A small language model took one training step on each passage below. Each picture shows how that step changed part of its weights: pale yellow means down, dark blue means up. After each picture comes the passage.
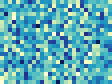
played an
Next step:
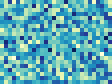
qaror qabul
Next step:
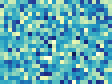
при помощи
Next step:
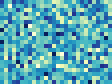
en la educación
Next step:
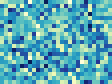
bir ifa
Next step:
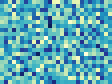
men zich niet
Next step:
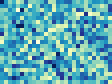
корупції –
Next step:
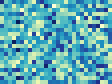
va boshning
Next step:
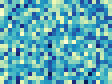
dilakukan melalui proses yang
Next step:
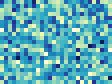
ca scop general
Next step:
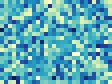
quanto ao aumento
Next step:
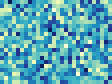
üzerinde hangi
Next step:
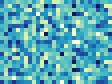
la remoción
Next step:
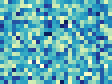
va vinochilik
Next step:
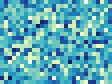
tez pishar
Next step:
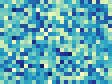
desenvolvimento e inclusão
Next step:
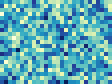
века, а
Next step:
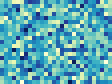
a fim de
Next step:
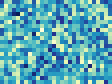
son hali
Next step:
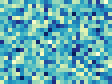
faol, mustaqil va
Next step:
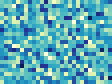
petit nombre de
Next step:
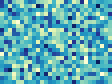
si bien logran
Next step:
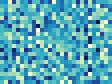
le recul du
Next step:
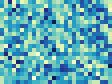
jarayonida zamonaviy pedagogik
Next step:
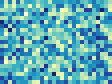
qilish va baholash
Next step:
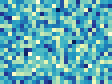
eno od
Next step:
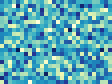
due à
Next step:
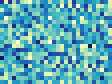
nemis tili,
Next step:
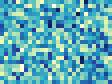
на второе
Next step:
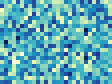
щодо визначення
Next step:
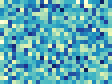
Green and
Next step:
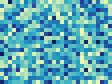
omillar tadqiq
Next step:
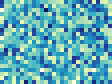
для формирования
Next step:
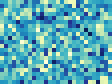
Estatuto da
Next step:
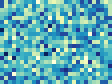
ular odatda
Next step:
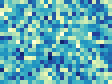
основе. Они
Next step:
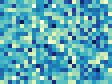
último, las
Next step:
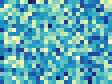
до проблематики
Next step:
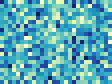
nutricional con
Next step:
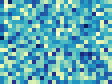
yoshlarga oid
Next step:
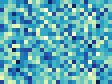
harga jual
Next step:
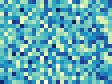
МСП є
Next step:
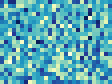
es reclamada
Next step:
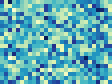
orqali emas, balki
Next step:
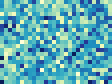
не позволяет
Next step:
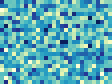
dari kegiatan
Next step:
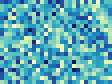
respecta a la
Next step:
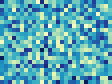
treatment is
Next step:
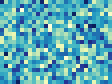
как целевая
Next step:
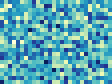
pedagoglar tushungan
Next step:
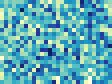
по литературным
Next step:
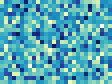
spread in
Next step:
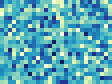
belirleyen önemli
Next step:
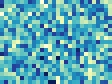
что данные
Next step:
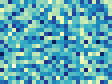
omillar va ularning
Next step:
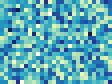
bilan uzviy
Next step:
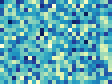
Mamur qizi
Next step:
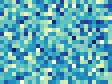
ou seja, a
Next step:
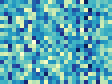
secos con
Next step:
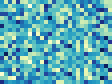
va tashkilotlar
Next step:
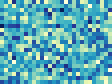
psychological and
